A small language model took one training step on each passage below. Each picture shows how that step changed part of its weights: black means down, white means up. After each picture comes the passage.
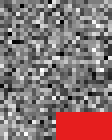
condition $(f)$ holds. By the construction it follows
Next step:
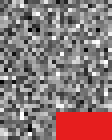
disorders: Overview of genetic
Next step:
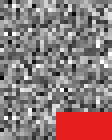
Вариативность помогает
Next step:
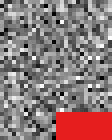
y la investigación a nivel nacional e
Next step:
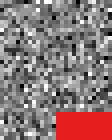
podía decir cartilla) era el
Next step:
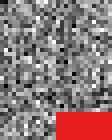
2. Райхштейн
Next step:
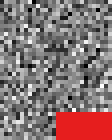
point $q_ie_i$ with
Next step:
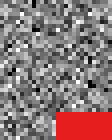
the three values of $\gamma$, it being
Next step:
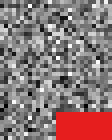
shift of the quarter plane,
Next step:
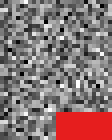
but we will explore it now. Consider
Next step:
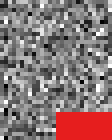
yol açmıştır.
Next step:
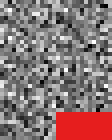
on the basis of data from meteorological
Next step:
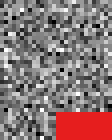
la Estructura Dental: Los
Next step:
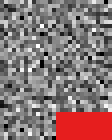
olib borilmoqda.
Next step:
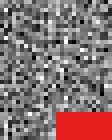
construction is as follows. We start with a
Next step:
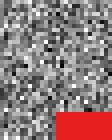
обговорення делікатних
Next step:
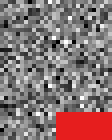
vez que ambas são pistas
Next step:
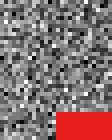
H_0\left( \lambda_n;
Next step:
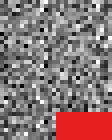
não obstante reconhecer os
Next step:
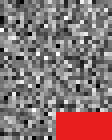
Ligbel J. Sánchez, de
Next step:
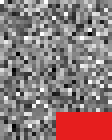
вазибаларнинг бир
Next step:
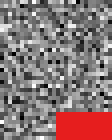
de la Didáctica de las Ciencias
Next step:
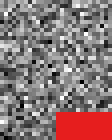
az idealizált és merev
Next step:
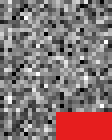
nämä tallentaa kuten
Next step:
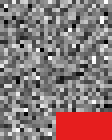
Kasbiy madaniyat muammosi
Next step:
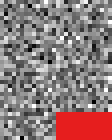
candidate of philological sci-
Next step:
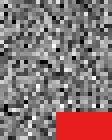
Spanier [29], Kilbas et
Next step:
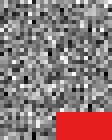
ҳудудга масъул
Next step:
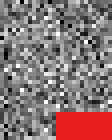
una recomendación Dar guía
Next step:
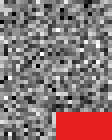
proposed method produces geometries that are
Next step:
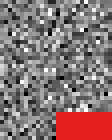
function $D_{k,\omega}(n) $
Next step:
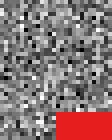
Maksuda Baltabayevna
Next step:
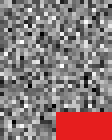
l_{c\Tilde u}(\dot
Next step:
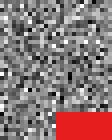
para animadores, designers e
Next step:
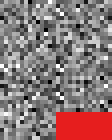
the cultures of societies, the
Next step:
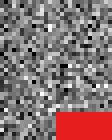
which the author points out. In conclusion,
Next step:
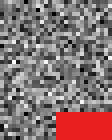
probability space $(\bar\Lambda,\bar\mu)$
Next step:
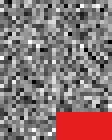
types of problems for such equations. The
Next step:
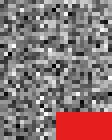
ундайди. Мазкур
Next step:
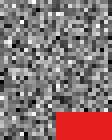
szereg formuł powitań,
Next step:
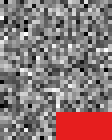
\U$ becomes online during
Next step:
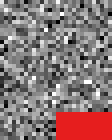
relationship among double modular values
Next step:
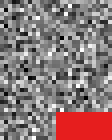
распределен равномерно.
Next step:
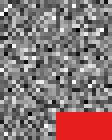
nodes of each subdomain} \bigg
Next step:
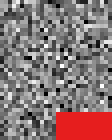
una población que debería tener
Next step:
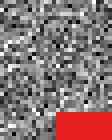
prove an analogous result for \maxtsat,
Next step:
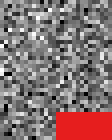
between $0$ and $1$, we will only
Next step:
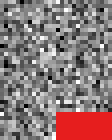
Figura. 10: Encarte
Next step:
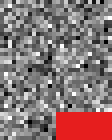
, \mbox{ }+\infty \mbox{
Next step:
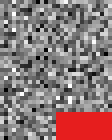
с 2018 года, однако до
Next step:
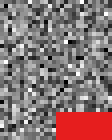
define $S_\pi(x)(\eta)
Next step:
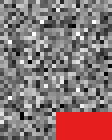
holda asosiy va takroriy
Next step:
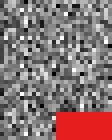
фоне образования активных форм
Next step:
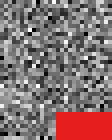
D_{e_i}N, N\rangle
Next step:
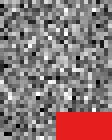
*anche* l'evoluzione
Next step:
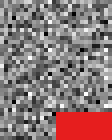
касб этганлиги,
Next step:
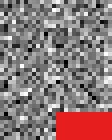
editada: “Art. 16.
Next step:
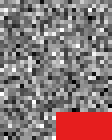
and structural coherence in differential equations.
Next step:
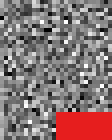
for any $\Phi\in \Omega$
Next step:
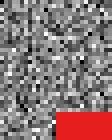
Tecnología y Conocimiento*,
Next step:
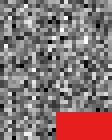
\les r \les R_2 -
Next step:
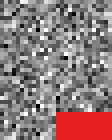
Натижада, сурд
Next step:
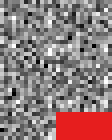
в Узбекистане.
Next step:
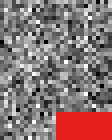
tizimi Hujjatlar va
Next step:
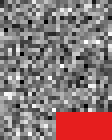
directions, and discussed their biological
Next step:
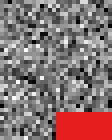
pour restaurer les milieux
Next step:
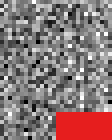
були залученими до
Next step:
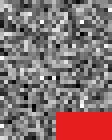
de Stat din Moldova
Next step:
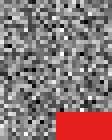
spherical average of $f$.
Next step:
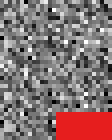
indikator dapat dikatakan
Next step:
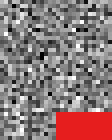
que se han seleccionado estos
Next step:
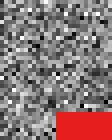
яратиш; оғзаки
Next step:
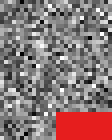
are Lipschitz continuous with respect to the
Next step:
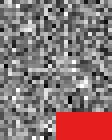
що об'єднує багато
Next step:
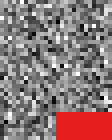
y 1024 muestras por grupo
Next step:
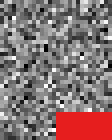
\ref{th1}, the polynomial $X$
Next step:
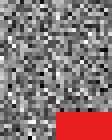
coalgebra cohomology of $K$ with coefficients in
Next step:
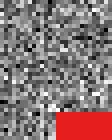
a.e., \eqne holds.
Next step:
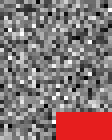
\beta$. So, \begin{align}
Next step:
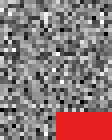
3: Computed water surface
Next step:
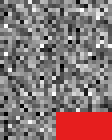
asoslangan yondashuvning
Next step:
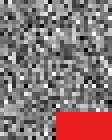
$b(i,\alpha)$ relabel the
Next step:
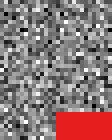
proyectos desarrollados con
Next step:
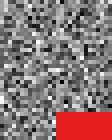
endomorphism $\Psi$ of $H$ can
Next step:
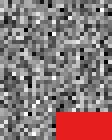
functional of the point process $$\sum_{z
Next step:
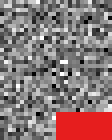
estudiante. También puede
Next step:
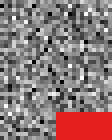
биологические свойства,
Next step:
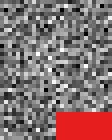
= \frac{\partial \tilde\Phi}{\partial
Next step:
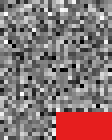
la Sociedad Española de
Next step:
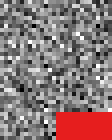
carta para Rodrigo M.
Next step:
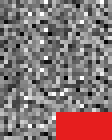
olishga talabgor bo‘lgan
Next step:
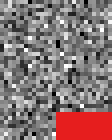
first TEM there was a significant
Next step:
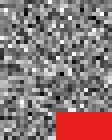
$\xi$-outer median triangle corresponding to
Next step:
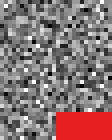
$S_x\subset\Delta$, given by
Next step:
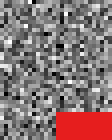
zeigen. Nur dieser
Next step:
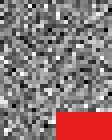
uniformly in $t$. \end{enumerate}
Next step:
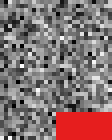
and we apply it below. To make this
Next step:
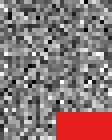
then $-\ideg(X) =
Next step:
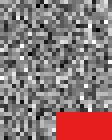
integrator, holistic, ceea ce
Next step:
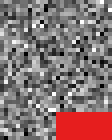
still holds after replacing
